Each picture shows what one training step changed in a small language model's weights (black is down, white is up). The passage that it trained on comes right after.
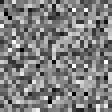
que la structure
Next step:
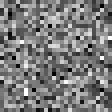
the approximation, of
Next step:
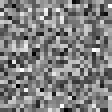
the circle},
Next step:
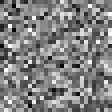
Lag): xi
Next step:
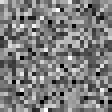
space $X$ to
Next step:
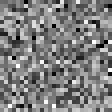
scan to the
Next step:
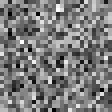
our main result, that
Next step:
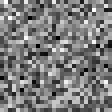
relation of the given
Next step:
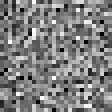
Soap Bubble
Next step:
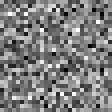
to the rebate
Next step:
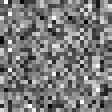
(because an
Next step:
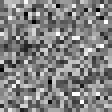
in Mesh
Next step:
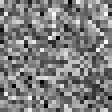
conditions on the parts
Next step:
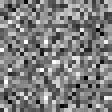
more details
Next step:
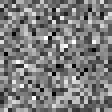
cycle of length
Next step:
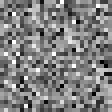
interdiction plan
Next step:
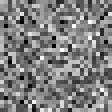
this section we prove
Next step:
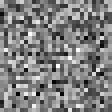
manifold case.\\
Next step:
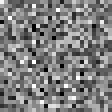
assume that $Y$
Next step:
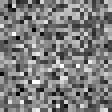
some commutative group
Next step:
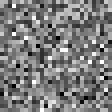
application of the
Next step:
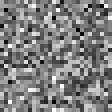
cutting points
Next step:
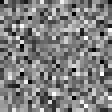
Such a matrix
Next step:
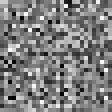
constant $C$
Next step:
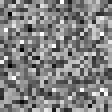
zero, we have
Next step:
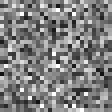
makes it
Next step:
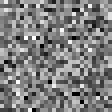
increasing function
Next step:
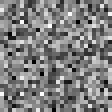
the dynamically
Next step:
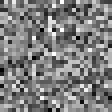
with good reduction
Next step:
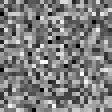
constructed as in the
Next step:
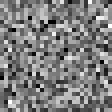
positive integer $M$
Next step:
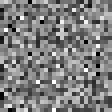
issue, as
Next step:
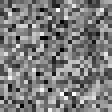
of this theorem can be
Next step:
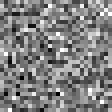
this matrix formulation
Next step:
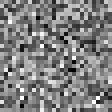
of $\Phi$, it
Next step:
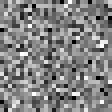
Si le rang
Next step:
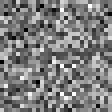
to the differential equations
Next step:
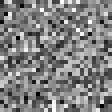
that couples
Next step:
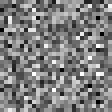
& n \cdot
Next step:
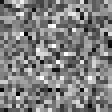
variant. Therefore
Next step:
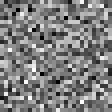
satisfies the pairwise
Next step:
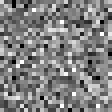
\text{by the
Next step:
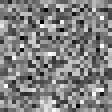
However, if we
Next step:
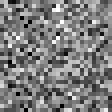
the following conditions are
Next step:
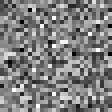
which lies above
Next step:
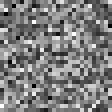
the heat equation:
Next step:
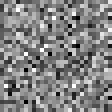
``homologies which
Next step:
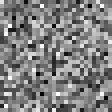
of the proof is to
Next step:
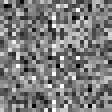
describes a
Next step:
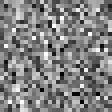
injective envelop
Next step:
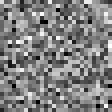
the world of the
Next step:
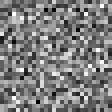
deposited it in
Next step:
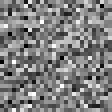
not. As a
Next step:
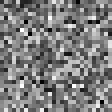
The basic
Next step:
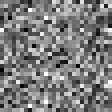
converted to a
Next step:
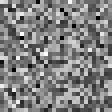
$X$ the
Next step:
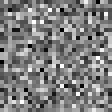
(1) to the
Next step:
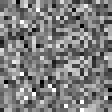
with tangent
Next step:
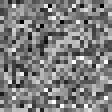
It also applies to
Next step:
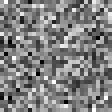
claim, we let
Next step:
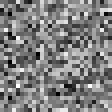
the upper bound,
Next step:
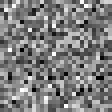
does represent an
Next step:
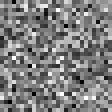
space of odd
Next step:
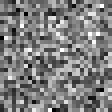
This is equivalent to
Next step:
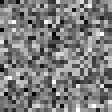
is estimated later
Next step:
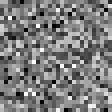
to see that the function
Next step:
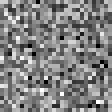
$N$, we set
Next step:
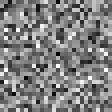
design which acts
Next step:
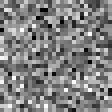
sum is less than
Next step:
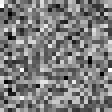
the finite dimensional,
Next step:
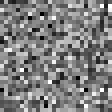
is exactly the
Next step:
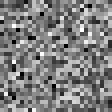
$\ be a pairwise
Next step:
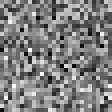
of $A$, we
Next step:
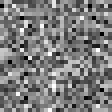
not be all evenly
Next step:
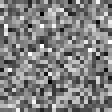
parts in the proof
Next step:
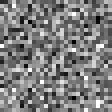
Taking the
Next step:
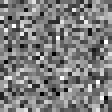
is a constant coming
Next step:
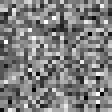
8) \ifill
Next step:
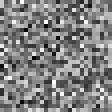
is set to $\tau
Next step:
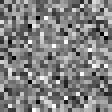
times, and are
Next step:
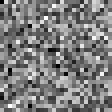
condition, and an
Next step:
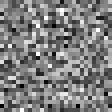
meaning that a
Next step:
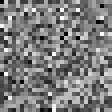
BCI algorithm is
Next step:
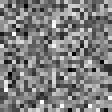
completes the proof of
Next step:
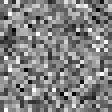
of 4-th
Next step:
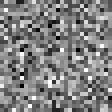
exists a finitely
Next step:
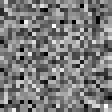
6 there is a
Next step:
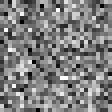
independent problems give
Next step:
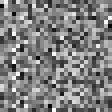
$\U$ introduced
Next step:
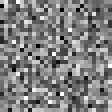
$\d$ will
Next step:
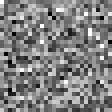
the two dimensional
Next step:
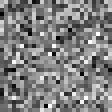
with respect to the
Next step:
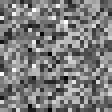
direct computation using the
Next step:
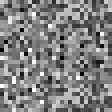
if $A$ is
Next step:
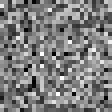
work with the more general
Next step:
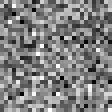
respect to $\theta$,
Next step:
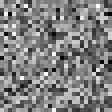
a factor, and
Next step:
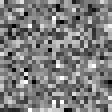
another generalization
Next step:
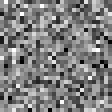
2, we introduce
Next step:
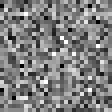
$X$ be the
